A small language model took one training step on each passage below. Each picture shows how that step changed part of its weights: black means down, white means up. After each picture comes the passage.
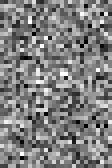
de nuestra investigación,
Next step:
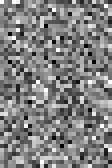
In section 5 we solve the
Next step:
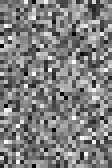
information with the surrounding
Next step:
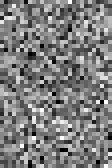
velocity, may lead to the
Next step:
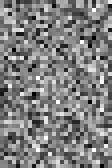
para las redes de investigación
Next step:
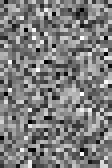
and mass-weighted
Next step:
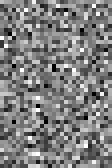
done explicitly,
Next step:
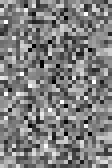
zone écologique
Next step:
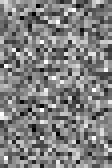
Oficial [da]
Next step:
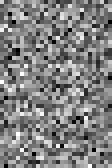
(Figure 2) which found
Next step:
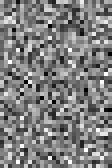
suicide. *Rev
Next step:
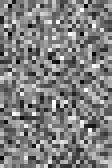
staging baseline
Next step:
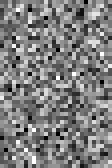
evaporation followed by
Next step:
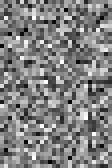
fraction near unity independently of
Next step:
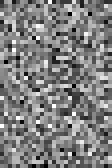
*Chiajna din
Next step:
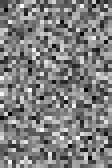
lower in later stages of
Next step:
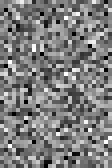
by research support from BTD
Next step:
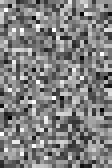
first 19 exponents for
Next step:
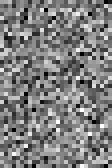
source and the earth and with
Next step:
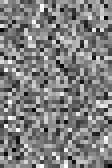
the energy loss. And in
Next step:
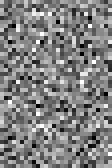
a good zeroth order
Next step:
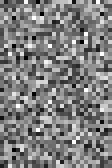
de laboratorio, con
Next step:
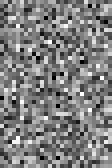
of the angular velocity $\Omega$,
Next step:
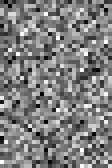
evolution of a rotating
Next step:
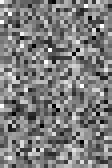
la sociedad futura*.
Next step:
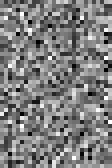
учун шахсан
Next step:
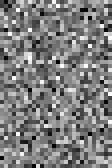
here fluid pressure; the
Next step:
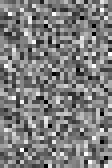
Soest, P.J.
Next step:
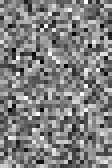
bow tie method plotted
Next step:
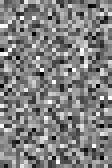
setiap warga
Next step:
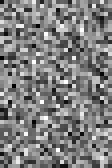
administratie, deze
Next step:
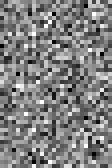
species were fitted to zero
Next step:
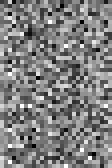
a diversos sitios
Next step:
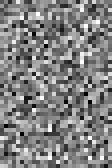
on timescale from seconds to
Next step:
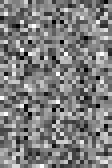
dans les apprentissages
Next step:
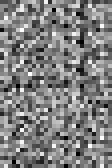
os japoneses
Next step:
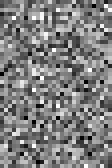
Moves between states with the
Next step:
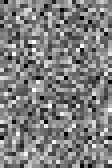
intensity} In general, the
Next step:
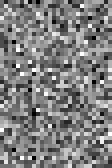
high $Q$, it is not
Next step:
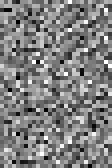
we will use attractive
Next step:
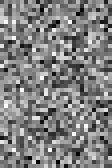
tem reconhecido a
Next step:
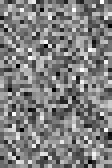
iteration. If
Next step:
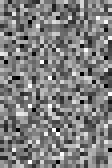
в исследование не
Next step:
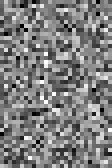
de dados, um centro
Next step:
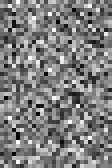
algebra on $V$
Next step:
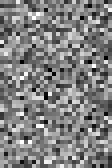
system by continuity should still
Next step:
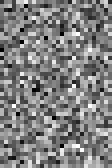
units, oxygen
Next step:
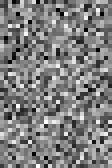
document the experimental progress
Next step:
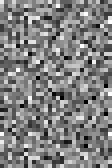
\end{align} However,
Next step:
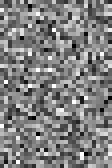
exponentially as the distance
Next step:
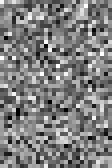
no estado atual da
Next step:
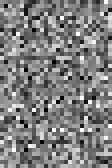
и известны как
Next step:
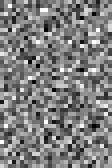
due to monogamy.
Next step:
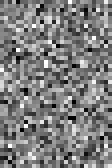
primary tumour, thus
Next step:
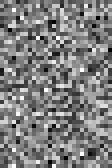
tilining izohli
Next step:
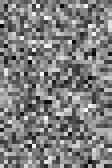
layer and ferromagnetic
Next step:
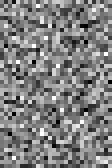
when powerfully computers
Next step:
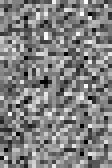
aplicação dos filtros de
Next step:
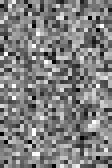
unresolved in our
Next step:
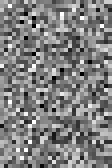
the resonant absorption of
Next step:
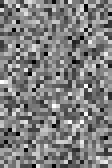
our wildfire dataset
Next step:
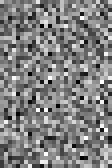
ma'no, estetik
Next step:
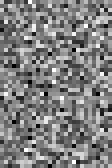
Edition, Edition
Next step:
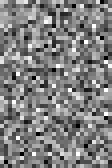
of the H1 detector can
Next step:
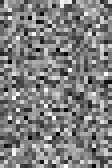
sociais. São
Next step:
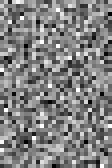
potential reduces to the
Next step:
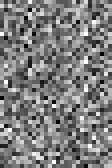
definition is agreed
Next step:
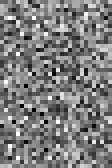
of the binary system,
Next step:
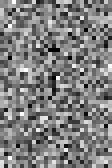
больше других
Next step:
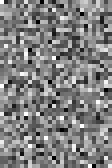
этиш жоиз.
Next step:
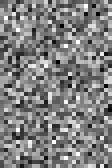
ABS energy gap
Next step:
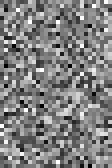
electron anomalous magnetic moment
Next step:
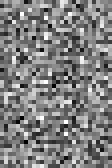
de captura a partir de
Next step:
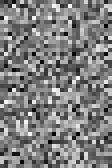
the configuration field state space
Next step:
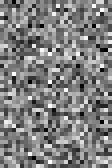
penguin transitions.
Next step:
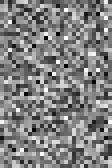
beshlik” fan
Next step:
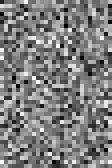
inset. A broad maximum
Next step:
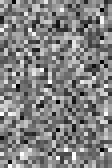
mixing with efficient
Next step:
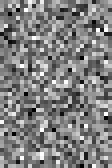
the strong‑field
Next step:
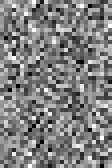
qualité en école.
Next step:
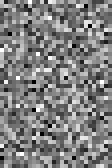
illustrates the importance of
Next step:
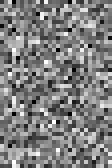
tienen cuatro
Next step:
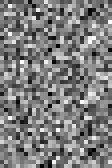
namoyon bo‘lgan
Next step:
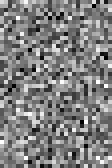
не передба-
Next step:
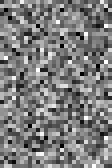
moment où comme
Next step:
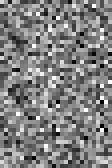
contrast, Cu is known
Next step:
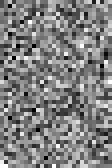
the Universe might have
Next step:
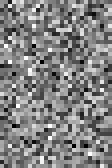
research is necessary to determine
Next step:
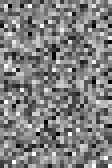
based on a fine scale.
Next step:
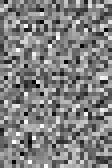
the associated environmental impact if
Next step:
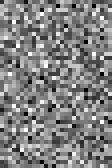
Mallorca, que
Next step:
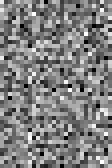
to be supersymmetric but
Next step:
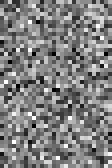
noticing that the interaction between
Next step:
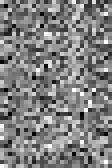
natural language,
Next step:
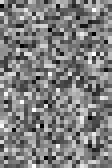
spin source crucial.
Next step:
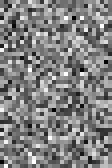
dynamic susceptibility in
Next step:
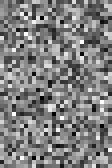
najbolje* u
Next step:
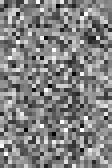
grafikasi fanida
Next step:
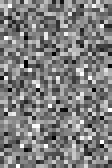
of our culture. One
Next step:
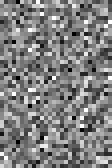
galaxies with $\Mstar
